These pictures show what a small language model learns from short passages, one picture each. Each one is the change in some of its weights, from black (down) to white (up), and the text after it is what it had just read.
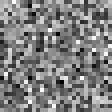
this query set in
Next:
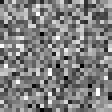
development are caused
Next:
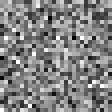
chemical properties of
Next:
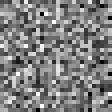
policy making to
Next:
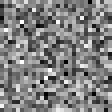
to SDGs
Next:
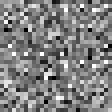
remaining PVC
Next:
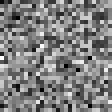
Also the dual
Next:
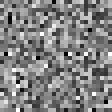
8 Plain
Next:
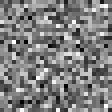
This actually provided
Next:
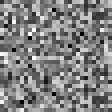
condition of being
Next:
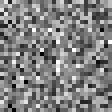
software components
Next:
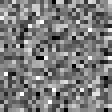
risks, optimize
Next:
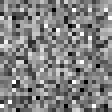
radiological findings,
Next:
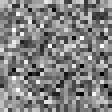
of ethylene
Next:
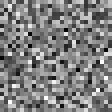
and the attributes
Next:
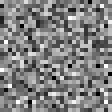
rooms to
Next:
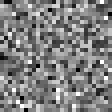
and software to
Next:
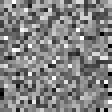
which speaks to
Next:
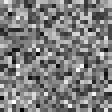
to computational simulations
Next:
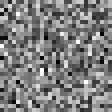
and biodiversity and
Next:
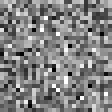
in shaping the
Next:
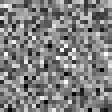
was concluded that
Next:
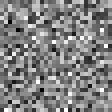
stress and performance is
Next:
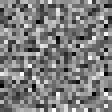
up in the network of
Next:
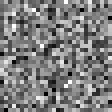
regarded as a
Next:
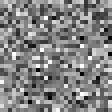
in various spheres
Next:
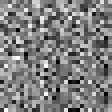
pre-test and
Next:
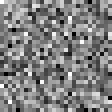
the University.
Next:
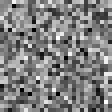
The data clearly
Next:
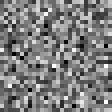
designers to predict
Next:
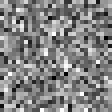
(a) Average
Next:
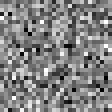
produce soluble
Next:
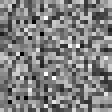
for the regional
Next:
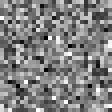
are unlikely
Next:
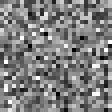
environments, such
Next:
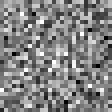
several Nighantus
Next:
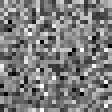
possible to define the
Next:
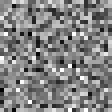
The Commission on
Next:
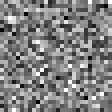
Commercially used
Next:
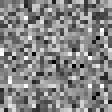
usual controls on
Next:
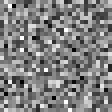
as validity and
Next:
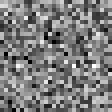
if a student
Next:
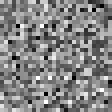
Which means
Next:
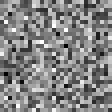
study period is from
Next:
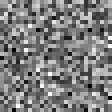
over the whole body
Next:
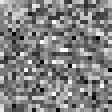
the same time period we
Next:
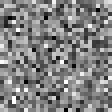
PubMed was
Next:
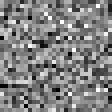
Mean serum
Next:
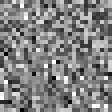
provide a systematic analysis
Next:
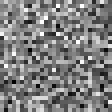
their time and energy,
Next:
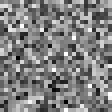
is presented. We
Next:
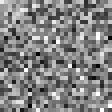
the ability of the
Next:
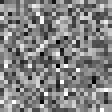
domains produce
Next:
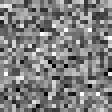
was always from
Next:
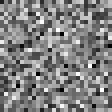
developing primary products
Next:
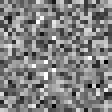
years were included in
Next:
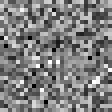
failure in
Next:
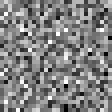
status of
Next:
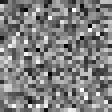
call his/her
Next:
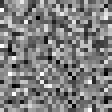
- 40grams
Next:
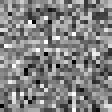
By contour
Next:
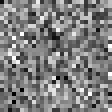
realistic physiological
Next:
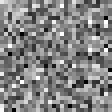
the ground. To
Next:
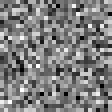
fatty liver
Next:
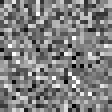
concerning to
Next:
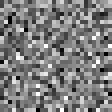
oil flow rate and
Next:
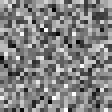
of the system, and
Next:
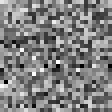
the development of a
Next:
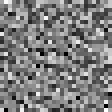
to T1. This
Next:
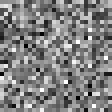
shows the comparison of
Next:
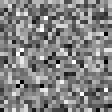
in Colloid
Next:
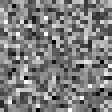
UK water industry
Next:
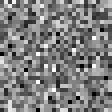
life in Europe. -
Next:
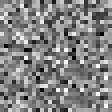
ensure they are
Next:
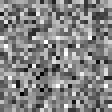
measured in 66
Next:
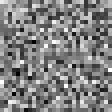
the government gives
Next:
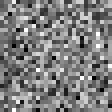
project proposal is the
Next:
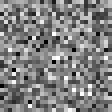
measured at the
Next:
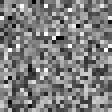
violent media
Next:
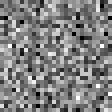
draft AI
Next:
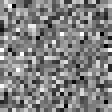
as the share of
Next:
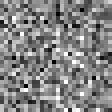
phenomena of
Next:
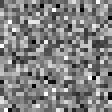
serve as a
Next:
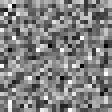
at the 5th year
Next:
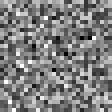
in accordance
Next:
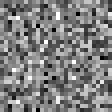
capabilities for
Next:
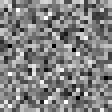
by *C.
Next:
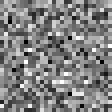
anticipate changes
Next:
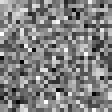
the security of data
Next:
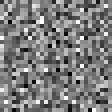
child must adopt
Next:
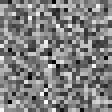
known to play
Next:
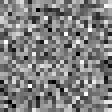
Land Cover
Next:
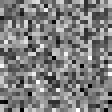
finally one is
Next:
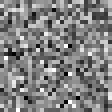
yeast and
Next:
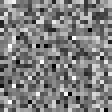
present investigation the general
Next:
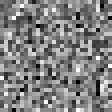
drafting and
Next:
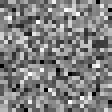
leading clan.
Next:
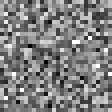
new datasets are
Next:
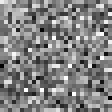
the transition from respectively
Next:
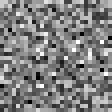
of the UAV
